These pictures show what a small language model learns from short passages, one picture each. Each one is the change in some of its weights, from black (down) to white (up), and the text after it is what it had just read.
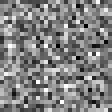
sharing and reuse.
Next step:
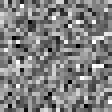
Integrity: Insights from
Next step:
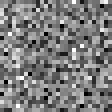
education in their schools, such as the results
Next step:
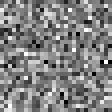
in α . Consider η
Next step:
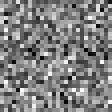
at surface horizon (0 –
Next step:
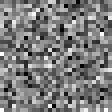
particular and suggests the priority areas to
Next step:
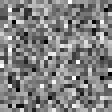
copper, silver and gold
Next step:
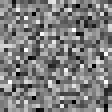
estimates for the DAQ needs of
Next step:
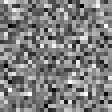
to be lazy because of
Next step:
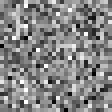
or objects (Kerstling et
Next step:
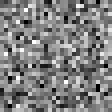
characterizes the region texture using the
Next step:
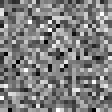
of the volatility forecast.
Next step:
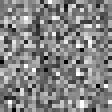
marriage shortly after
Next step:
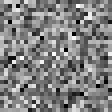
realizes $I(n)$ and
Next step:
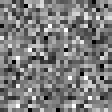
dynamics were observed because of the
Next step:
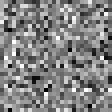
students that might be interested in test development
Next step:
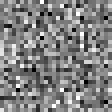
factor to attract investors in
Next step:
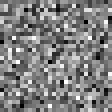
to appear in *International Journal
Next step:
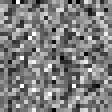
pH of our samples (<
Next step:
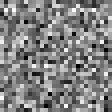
Fig. 7. Displacement
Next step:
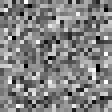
which is defined as follows:
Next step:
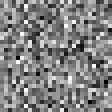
their proportionally esthetical
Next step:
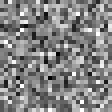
a roadmap of the actions and
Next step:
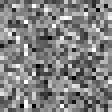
designs, labour reduction, a
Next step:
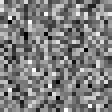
the necessary monitoring of grid for
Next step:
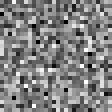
Research Design given that the sample
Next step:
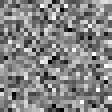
identification of leverage and profitability,
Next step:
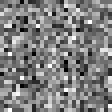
MWNT coated fabrics
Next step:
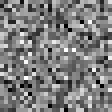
the data and for keeping track
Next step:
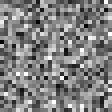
scenario allows us to understand some
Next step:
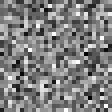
the field of neurodegenerative
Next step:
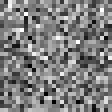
on antibiotic resistance and
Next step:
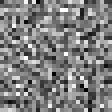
the Pleșu Anticline
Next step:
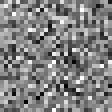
users, monthly active user
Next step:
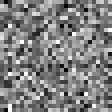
a distinct dataset (for example,
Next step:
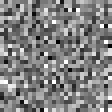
on the intended object is
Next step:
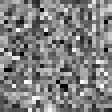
completion of treatment was at 4
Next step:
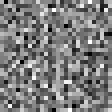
Appendix A. Supporting
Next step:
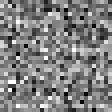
T3 than T2 and T1,
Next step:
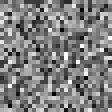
physical therapy and clinical
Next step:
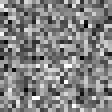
in traditional and nontraditional
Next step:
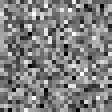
year 2000 Europe was recovering 43
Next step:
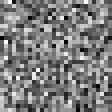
Amsterdam 7 -
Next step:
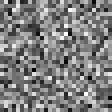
mode (low CC, high
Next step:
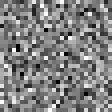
of forming the microstructure of the
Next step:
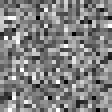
objects is moving on a
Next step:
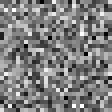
and motivation.^{6,7}
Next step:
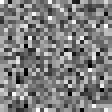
(b). The interconnected pore
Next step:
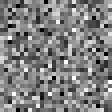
account built-up areas where
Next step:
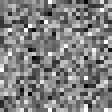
Transparent data provenance
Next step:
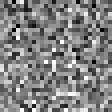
AgI enabled environment as well as
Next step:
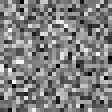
created a large-scale English
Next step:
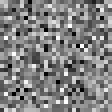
memory of an oppressive regime
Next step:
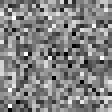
materiality of the body. The
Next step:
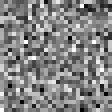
of the internationalizing retailer as
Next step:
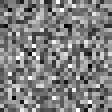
wavelength, enabled by
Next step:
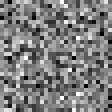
dashboard panels for
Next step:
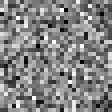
qualification at this or any other university
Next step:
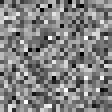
functional residual capacity, improve
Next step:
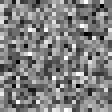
half a meter, making it
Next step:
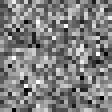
Monsanto (922)
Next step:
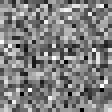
small-sized sensors. The
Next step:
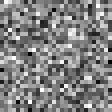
of Ethiopia’s
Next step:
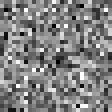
for getting soil parasite
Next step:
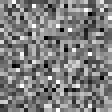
Introduction Neurological
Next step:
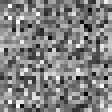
which they then can use to contact the
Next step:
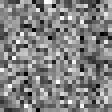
sensitivity and specificity rates for
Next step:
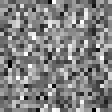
culture. On bivariate analysis
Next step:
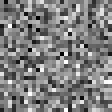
on the bunks, under the
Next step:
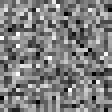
from local OSM communities. By
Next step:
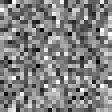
The repair model built in this study
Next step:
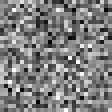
Power Purchase Agreement
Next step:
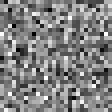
produced by the author's publications.
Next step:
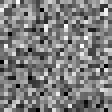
means learning that causes positive change to
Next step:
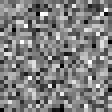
cm, associated with moderate
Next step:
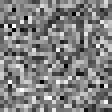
for postpartum blood transfusion
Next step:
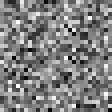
the 0° fibers within a 0°
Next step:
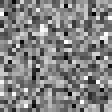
Results: The forecast revenue
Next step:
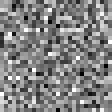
of the enterprise, but rather
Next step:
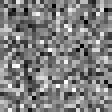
Oslo (UiO), the
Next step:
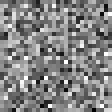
machines has similarities, which based on
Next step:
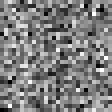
they could come up with the requested
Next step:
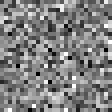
min, and resuspended in 1
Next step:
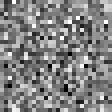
to represent periodic phenomena that are
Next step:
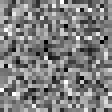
might be interested in contributing to
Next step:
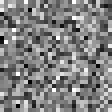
enable forest managers to plan
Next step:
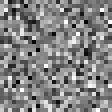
Vi : Visualization Su :
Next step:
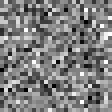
(Please indicate "None"
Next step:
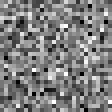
employed to diagnose the level of
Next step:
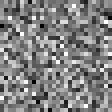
by five times and decreasing
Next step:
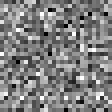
that prescribe the provisions in
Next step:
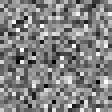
the fact that it has a floating
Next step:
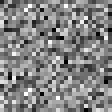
range of benefits that female students
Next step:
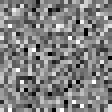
May, 2023 Belgrade
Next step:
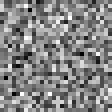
crisscross baffles and
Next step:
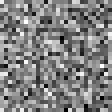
in irregular paradigms
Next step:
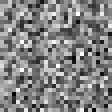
around the source node. L
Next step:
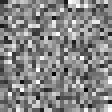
macedonica* is
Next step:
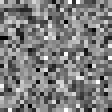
D.P., Brenas,
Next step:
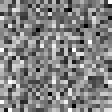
R * C$ where R is number of
